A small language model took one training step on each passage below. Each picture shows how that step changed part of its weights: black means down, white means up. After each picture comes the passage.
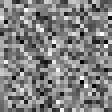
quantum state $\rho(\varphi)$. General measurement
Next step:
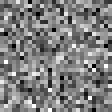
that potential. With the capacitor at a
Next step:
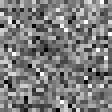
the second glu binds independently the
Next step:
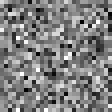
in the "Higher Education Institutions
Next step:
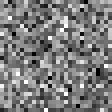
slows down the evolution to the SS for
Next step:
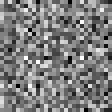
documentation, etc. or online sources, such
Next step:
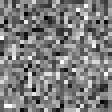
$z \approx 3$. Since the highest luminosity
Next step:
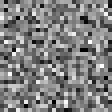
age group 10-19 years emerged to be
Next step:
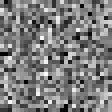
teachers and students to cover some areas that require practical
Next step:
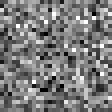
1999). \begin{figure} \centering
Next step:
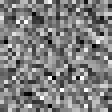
internationally. In this context, **productive
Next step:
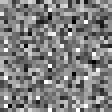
multivariate normal distribution with correlation estimated from
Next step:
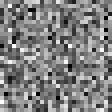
optimal choices. The concept of utility effectively
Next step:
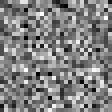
have to achieve both accreditation and ranking
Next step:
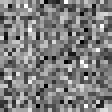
respectively. The red and yellow line in the
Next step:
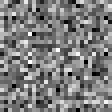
study on the utilization of bacterial
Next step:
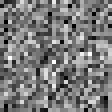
\cos x = \cos(x + k
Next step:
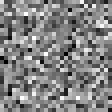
variations of activity of quasars and other sources of
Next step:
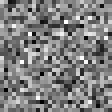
of a long-term memory based on a
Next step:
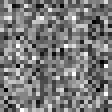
DX. (B) The same A cell
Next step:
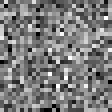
(\ref{trip}) is the mass
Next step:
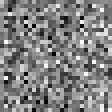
and development of technology, their use in the
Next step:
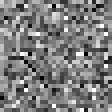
over an 11-week period in a
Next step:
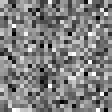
the most effective, achieving a classification accuracy
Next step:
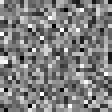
adverse effects, no adverse effects were reported
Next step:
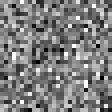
this paper, we consider the Legendre
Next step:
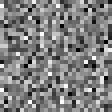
still below as compared to males. The results
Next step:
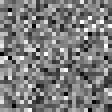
and community behavior and engagement. As a
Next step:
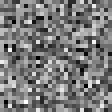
social media marketing, the higher the
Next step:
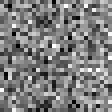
him to the point of insanity
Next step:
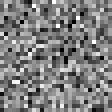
recent cases of scurvy have also
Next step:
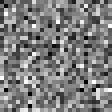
speaker de-identification. To demonstrate
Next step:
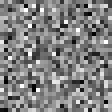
methods without leveraging search data, we include
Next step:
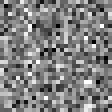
we need to evaluate how much surface temperature can be
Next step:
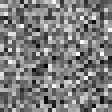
Research Journal Rue des Palais
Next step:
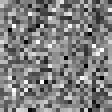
by the Academy of Finland under
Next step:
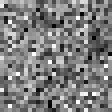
the same quantum numbers as the QCD current-quark
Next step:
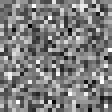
2 DSP inspirations from knots
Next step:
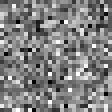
A cross-sectional study design was conducted from
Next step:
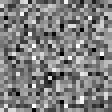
2024, including regional revenue composition, the
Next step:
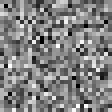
were characterized by Fourier transform infrared spectroscopy
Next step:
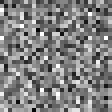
then demonstrated by comparison with exact results (Section
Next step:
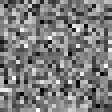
to identify the criticisms raised
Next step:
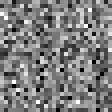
proposed \pmc{} framework in an
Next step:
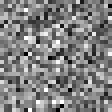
Kerr-Schild background introduces one more
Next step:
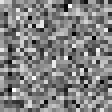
use of authentic materials in the teaching of
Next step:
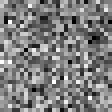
at the $K$ valley operate under
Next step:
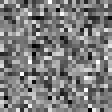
Woch. Chem. Pharm.*,
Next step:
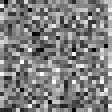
modelling compositional data, subject to the constraint that
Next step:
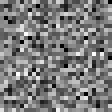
of the Parish. This is how the
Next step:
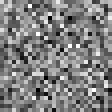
always either be viewed as a vector space
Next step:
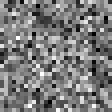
to the ordinary correlation functions Since the stochastic molecular
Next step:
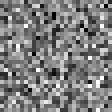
Ascension and Declination,
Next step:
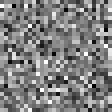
under the heterogeneous treatment effect configuration, where only
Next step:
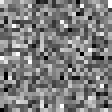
previous studies, on the other hand, yielded
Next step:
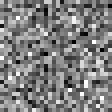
Object Request Broker Architecture
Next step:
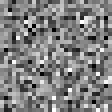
and effectiveness of sustainable construction standards in France,
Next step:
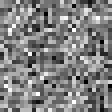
Technology TUD TU Dublin –
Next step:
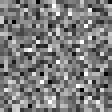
pressure plasma can interchange with outer, lower pressure
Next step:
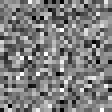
roadside, near railway station,
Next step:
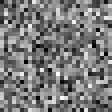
sky map {\it and} the energy spectrum,
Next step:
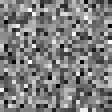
training data (i.e., out of
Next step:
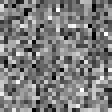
as shown in Table No. 6 and Figure
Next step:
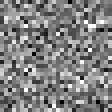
PP) showed significant improvement in the barrier
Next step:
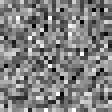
A Gujarat Profile Dr.
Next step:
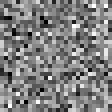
time exceeding the minimum predecessor time
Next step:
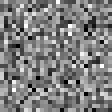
specificity of a foreign language as an academic subject
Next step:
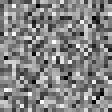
are your thoughts? More from Paulo
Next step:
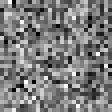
T. Baimpos, X.
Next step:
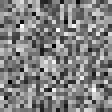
artifact. \subsubsection{Archival
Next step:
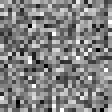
have two possible isomorphisms: we
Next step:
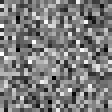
Granger-causal significance associated with
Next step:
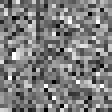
which is the distance between two neighboring measurements.
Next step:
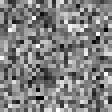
a particular locality where most of the trends in
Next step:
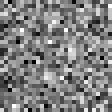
extracting unique structures from a dataset, we have
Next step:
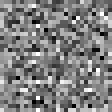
immobilise a subset of the
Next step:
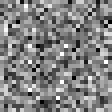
their work on the more elaborate
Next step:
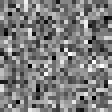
the number of stars that are falsely
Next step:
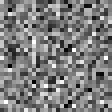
and collaboratively which belongs to the
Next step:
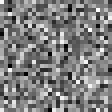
and post-tests, formative and
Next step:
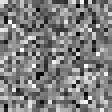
the rotational energy is more than half of the total
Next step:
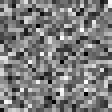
transcribed into a molecular abundance with respect
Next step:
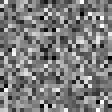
delivered, it may be easily
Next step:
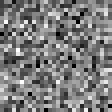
as discussed in some literatures³⁴. The
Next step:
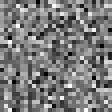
acid and flavonoid contents, where
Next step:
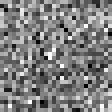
represent the diversity of the sequences in a sample,
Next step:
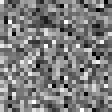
the existence of a ``spectral parameter''
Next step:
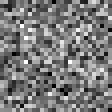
of parent-child interaction of
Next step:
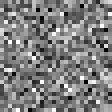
from Wiguna (2017) and
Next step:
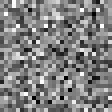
properties including thermal [14,15]. However,
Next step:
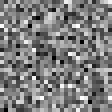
five species. The fauna is
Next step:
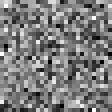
longer propagation length. This behavior confirms the
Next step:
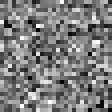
Quality assurance plan 6 HELIX
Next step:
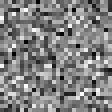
tons per year for paper [2]. Other
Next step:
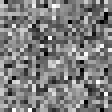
but lower free T3 and free T4 concentrations
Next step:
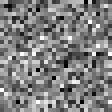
of the signal with depth, seen clearly in model
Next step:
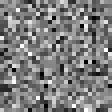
Accounting service Depends on It may
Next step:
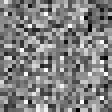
TIZIMINING ZARARI
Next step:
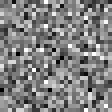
wastewater has recently gained worldwide
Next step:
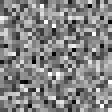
lot of work, a lot of interesting work
